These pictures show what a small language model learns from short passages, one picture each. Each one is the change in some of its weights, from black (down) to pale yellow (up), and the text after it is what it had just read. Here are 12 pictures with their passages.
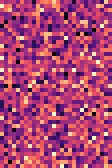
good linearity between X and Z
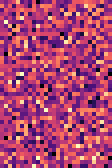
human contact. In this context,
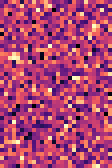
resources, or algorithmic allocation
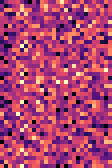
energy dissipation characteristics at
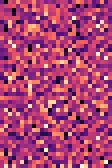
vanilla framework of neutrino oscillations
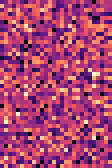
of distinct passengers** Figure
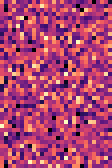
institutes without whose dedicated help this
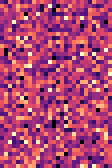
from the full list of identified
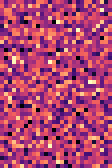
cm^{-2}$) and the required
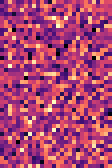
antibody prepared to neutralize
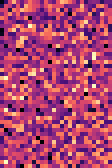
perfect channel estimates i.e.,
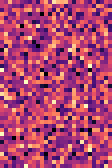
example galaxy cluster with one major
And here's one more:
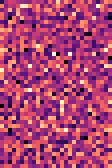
is required between two parties,
